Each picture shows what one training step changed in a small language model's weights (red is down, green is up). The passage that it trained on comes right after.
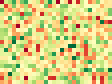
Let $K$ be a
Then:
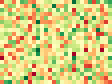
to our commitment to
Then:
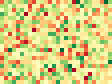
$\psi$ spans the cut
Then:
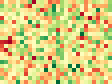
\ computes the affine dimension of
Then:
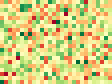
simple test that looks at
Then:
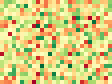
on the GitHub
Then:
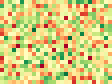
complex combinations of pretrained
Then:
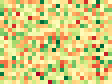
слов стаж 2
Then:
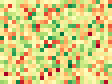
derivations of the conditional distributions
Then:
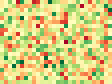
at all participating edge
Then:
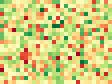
\begin{proof} This follows
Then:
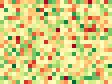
on a coarse mesh while the
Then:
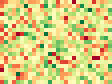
a largest Jordan block associated
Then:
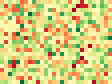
K. Camarda,
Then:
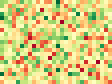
the framework of the TMD
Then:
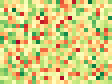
any method for diagonalizing
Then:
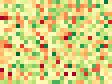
limitations of IDS in complex
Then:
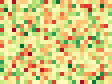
starting point. Furthermore, the work
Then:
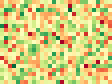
small; namely if the intervention
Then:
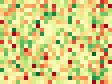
ed. Ph.D.
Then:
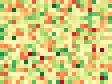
foundation for constructing a
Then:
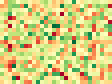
spatial inversion (SI)
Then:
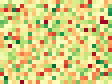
vezes em que aparece
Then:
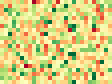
an extremal probability. These bounds
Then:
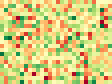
like how spread out or
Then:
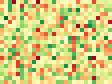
one does not need to assume a
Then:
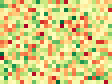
$S$ by each of the
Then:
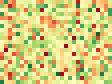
^2})}$, which has been
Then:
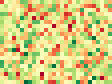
the magnetic field amplitudes
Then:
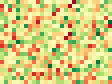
sohada mavjud
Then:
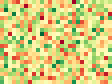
study and compare the performance of
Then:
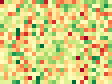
a nearly constant velocity of about
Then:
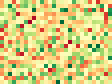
bounded $\psi$. Using monotone
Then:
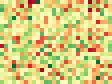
modifie peu la
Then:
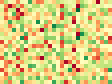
Yan va Yansay
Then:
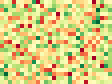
It is clear that in each case
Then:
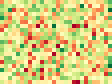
the posets in the complete
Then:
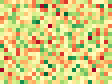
Imaging Sci.}, vol.
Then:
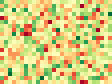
focuses on operational rules,
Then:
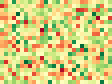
VA XUSUSIY
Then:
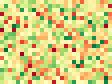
the $q$-Borel transformation
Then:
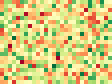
by the complex parameter $f$,
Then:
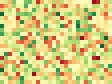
texnologiyalardan foydalanish
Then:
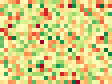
large class of percolation models.
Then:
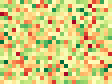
the order of the Debye
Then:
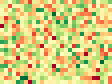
show here that chiral solitons
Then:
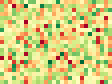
number.\\\\ Substituting from
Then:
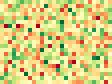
pelo imperfeito que
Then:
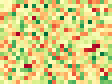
bifurcation function
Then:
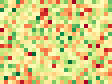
$R$ lies on the common
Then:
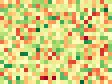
a coordination construction in which a
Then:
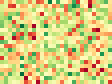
We construct the rectangular
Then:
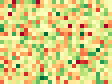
field, generated by UV physics,
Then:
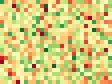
to the new pile. In
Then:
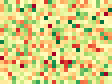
amplitude -- the so called
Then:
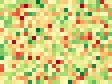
enfoque pedagógico
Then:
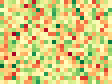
spectra. Searches with current
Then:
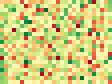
\begin{cases} \frac
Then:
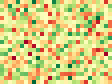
related to the ``direct''
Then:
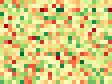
implies that their symmetric differences are
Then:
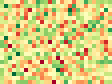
corresponds to the central time of the
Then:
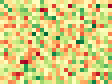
fusion processes, were investigated for
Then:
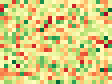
process in (b), let us
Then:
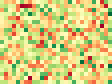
state, always a coherent
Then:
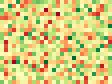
statistical mechanics. In relation to
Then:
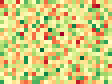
not completely absorbed by fitting
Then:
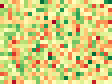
CSL also provided an additional
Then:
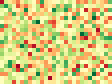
VLA--B to the
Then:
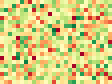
use to implement this minimal
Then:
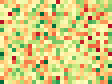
the distance from the root.
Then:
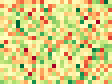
dengan solusi cloud
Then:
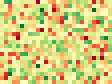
alat komunikasi
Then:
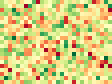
which is not ideal in this
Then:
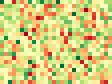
viver este momento com a
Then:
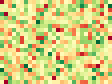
are observed boundaries between the different
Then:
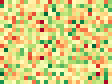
, \label{avS}
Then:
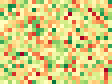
an $\varepsilon>0$. By
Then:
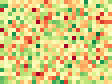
\Bigg\}, $$ which has
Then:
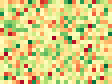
$\vert b \vert$ but
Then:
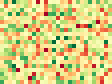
$\phi$ is a conjugacy
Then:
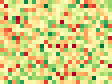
variety of possible host imaging
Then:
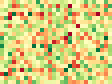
aux résultats de tests
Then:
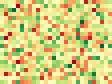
creation of equidistant
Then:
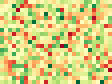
risco, como o uso de
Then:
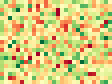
G., Parkhuts
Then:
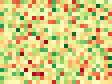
investigate the rate of the convergence under
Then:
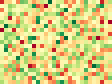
to order $k$ which are
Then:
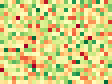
have \begin{itemize}
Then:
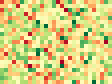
a linear elastic behavior at small
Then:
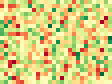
și pentru
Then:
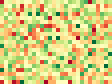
тот факт, что
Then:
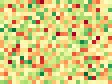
le automobili sono
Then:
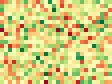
receive very little
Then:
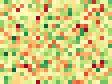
following useful result is an immediate consequence
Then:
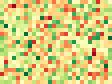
solamente refleja una
